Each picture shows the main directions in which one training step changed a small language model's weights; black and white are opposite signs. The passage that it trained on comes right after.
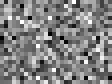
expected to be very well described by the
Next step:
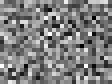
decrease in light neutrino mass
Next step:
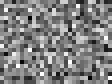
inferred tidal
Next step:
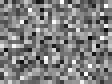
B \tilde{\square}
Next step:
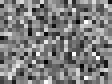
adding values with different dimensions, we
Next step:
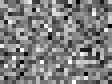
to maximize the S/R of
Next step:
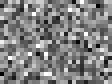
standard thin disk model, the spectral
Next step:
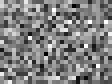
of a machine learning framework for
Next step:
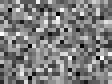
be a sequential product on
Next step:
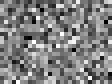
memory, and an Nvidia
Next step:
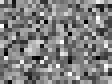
something that proves to
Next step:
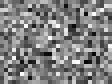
It has been investigated in detail from
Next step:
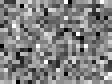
each ring of an optically thick
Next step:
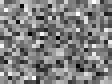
forms, the net contributions of
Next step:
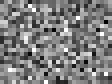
time $J$ from a
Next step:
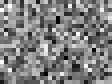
$\Delta\phi \sim
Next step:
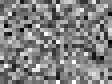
pinned magnetization
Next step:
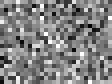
\begin{eqnarray} \varphi_
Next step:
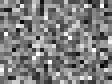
remains to be seen if the
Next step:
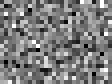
Boxes labeled
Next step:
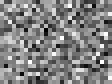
the storage step, we find
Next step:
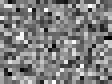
\fldl / d
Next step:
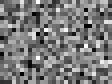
The bright inner core is
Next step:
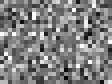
where $\boldsymbol{\theta}_p$
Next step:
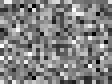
\beta_2$. In the case
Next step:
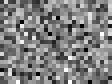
model consists of two parallel
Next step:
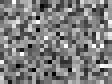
A. Sibirtsev
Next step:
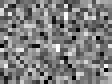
{Beccari, G.,
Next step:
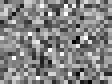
electron spin in Si. The observed
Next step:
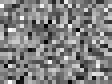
corrected for incompleteness
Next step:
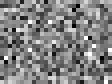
vertices? There is a special case
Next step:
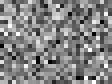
versus the data with
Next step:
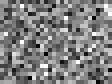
We would like to acknowledge useful
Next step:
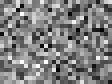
orbital pericenter ${\rm
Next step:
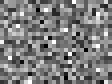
lightest particles being vectors,
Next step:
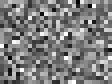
(which introduces large variations under
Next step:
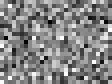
away from point 1, along such
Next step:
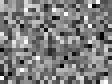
of models, physics between DM and
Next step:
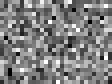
brane space ${\cal M}$. A
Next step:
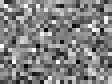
the LWC technique and
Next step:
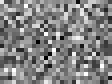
the difference between predictions of these two models
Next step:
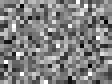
very accurate, and often yields an estimate
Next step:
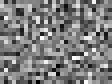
$\dW$, in accord with
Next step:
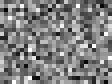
intermediate values $0 < t <
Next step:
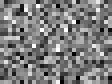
Tran for stimulating
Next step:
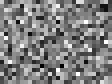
for the validation test, the
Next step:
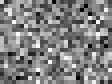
agrees with recent findings. The
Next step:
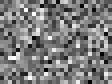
the periodic square array shown
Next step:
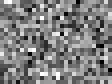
\Delta V \, \sim \,
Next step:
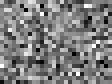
any misunderstanding we would like
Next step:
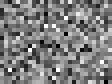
drive the underlying model through
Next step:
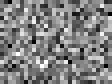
(STM) and spectroscopy
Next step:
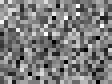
conclusions were also verified
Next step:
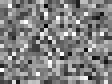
For some applications a table defining
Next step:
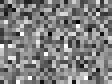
energy of this compound are graphite
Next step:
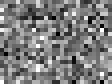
(accessed April
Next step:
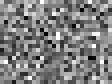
spin splitting of up to 100
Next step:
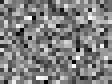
anharmonicities, so
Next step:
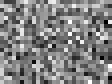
and $d$-Au collisions at
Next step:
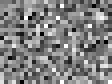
Content} We describe a method for
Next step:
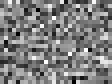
to tell some of this story
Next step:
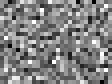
rather soon. These efforts
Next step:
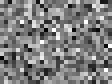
off), the brightnesses of
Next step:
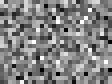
of the quantum assisted pdf
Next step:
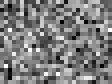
$\Delta$ decay, the present results
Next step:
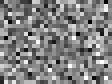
to the two-time conditional probability
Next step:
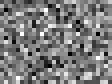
step. For the intermediate steps,
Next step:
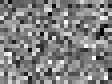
model free algorithm that uses a function
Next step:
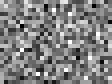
of state remaining close to
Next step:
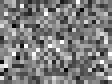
each other. This large difference between the
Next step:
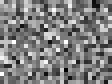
of modulation. (c)
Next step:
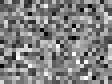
questions of convergence cause these
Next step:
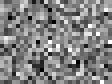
the blastwave from the
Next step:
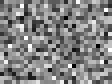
from the neutron EDM
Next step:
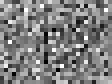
now in a position to present the main
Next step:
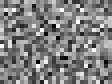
type 1 defects. This is in
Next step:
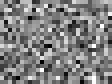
to be, one cannot make decision after
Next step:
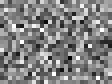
the kinematic separation column density.
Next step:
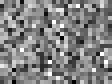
other observables, all those for which
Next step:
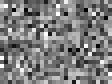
USA **4** University of
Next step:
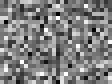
would fall on a sky emission
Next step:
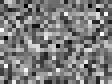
the plasmon frequency, the
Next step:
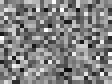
$h^0$ may be
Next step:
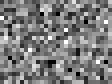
Fermi transitions leads to
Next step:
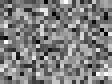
machines. This benefit
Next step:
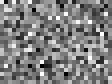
is similar to the direction along the
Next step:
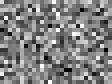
$z_s$: when
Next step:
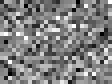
the same $B_0$ and
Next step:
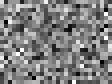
In the remainder of this
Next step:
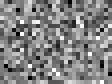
with symmetry. \newblock {\em
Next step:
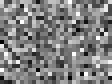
for a) the memoryless
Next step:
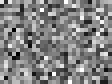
graphene, which was then
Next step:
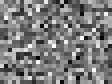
None of these stars show the period
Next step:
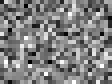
the angle between the membrane and
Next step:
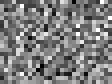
similarity should hold also for
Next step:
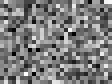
and D.J.Gross,
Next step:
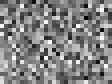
high precision determination on
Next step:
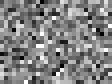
nonlinearities). It has been
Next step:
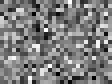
a heuristic algorithm for minimizing
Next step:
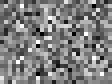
charge overlap matrix elements were first considered
